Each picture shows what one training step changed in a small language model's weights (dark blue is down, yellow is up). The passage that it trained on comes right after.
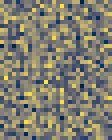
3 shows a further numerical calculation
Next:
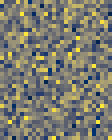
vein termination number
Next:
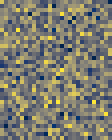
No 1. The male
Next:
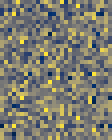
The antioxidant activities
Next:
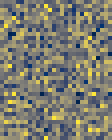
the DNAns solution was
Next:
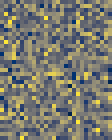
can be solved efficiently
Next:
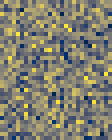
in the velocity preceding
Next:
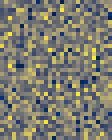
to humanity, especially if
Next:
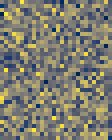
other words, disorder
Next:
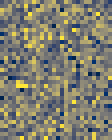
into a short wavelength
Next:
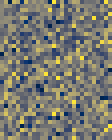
our tools exclude
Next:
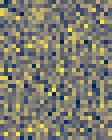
the conventional notation we
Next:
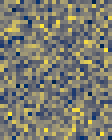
after subtracting energy
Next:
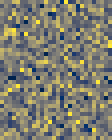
to overcome the low power
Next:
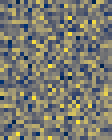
In addition, zinc
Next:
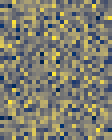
lines (N), the
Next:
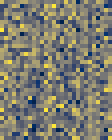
3.1. Sample
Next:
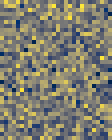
combined behavior of individual community
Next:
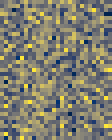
and the detailed fluctuation
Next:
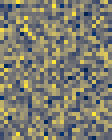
discrete linear combinations
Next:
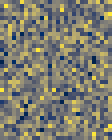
given sampling mode. We therefore
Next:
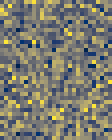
more precisely, the
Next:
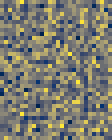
gapless modes.
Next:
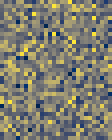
Although they (the black
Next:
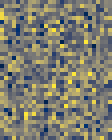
(see eq.
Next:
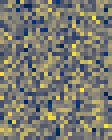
structure. The outermost
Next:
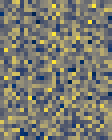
colonies that were
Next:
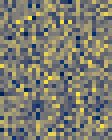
represents an information channel.
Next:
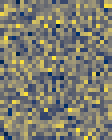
and Silvia
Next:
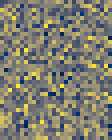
is to only present such
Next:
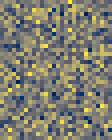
the magnetic field to the central
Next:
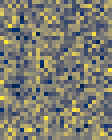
model cannot explain the data but
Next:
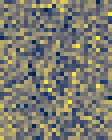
study area. Findings
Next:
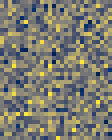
demanded a more
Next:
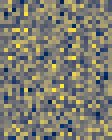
easy Accessible through
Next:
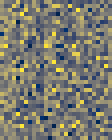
training. Training is
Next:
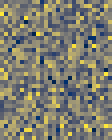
The data were reduced as described
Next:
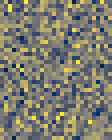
valuable for feedback
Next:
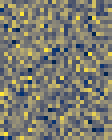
using re-meshing
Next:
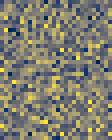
$C3$, respectively.
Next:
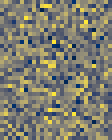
Authors' contributions RL
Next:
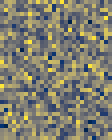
been used exactly once
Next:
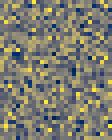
its own energy and
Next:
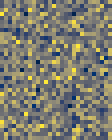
conflicts that might
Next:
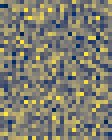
correct a normalization error in
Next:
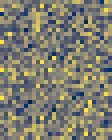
Through this analysis, it
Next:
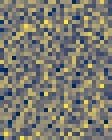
process of diffusional
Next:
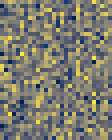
- from an interplay between
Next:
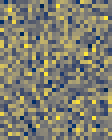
data sets:** A new
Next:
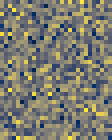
gastro intestinal
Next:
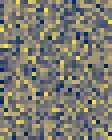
of vitamin C %
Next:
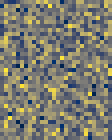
and was found to have similar
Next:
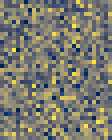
fits. In contrast,
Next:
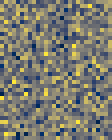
two factors. First,
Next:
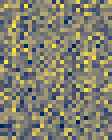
can help in delivering
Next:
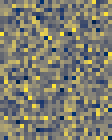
all levels, coming from
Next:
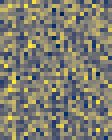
possible by utilizing the proper
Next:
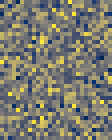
specific contributing factors.
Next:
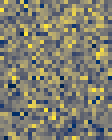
dependence on $f$,
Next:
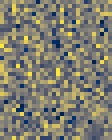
some ideas for future
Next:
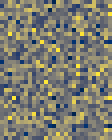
review & editing.
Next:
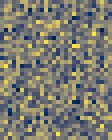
balances inventors'
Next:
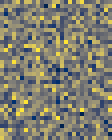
above the specified threshold
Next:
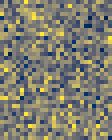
may believe that including
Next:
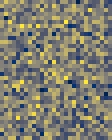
of other experiments and test
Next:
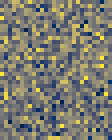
di Fisica e
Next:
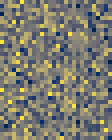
the N-Drift
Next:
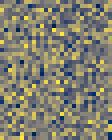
whether it is possible to improve
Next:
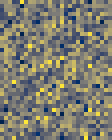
for each axis. Most
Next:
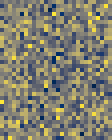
NLU literature for
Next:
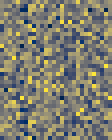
of facilitating the adoption
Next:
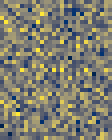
the total financial cost
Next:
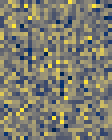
their order by shifting
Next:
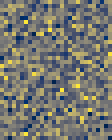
reused as fish
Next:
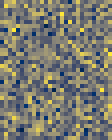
is described and an overview
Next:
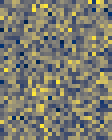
map may be build implementing
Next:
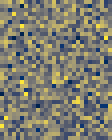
and respective uncertainties.
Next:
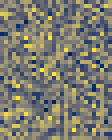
function and a small number of
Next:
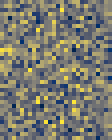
into account. Because
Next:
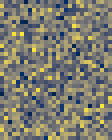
in mass. In what
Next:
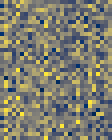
FG, TZ
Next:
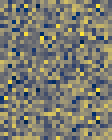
career choices at higher
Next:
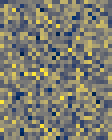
properties was clarified.
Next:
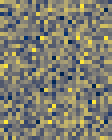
no doctoral
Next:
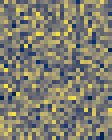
discuss two schematic
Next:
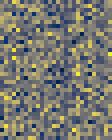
has been study in references
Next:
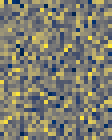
to both electrolytes
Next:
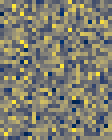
secondary networks access the spectrum
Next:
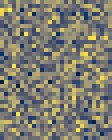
taken in the model is the
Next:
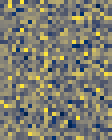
pre-existing titres
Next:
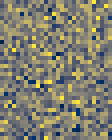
RL libraries,
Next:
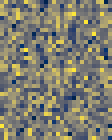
refluxed for
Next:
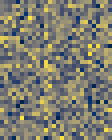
Plant (BUV
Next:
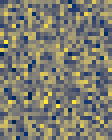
and avoids the need
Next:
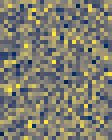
shown statistically due to close
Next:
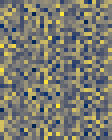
policy approach were the result of
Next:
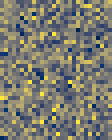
elite practice of
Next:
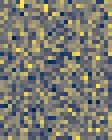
WiFi. It
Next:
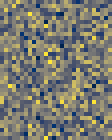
utilizes digital technologies
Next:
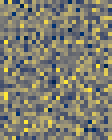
holes have a
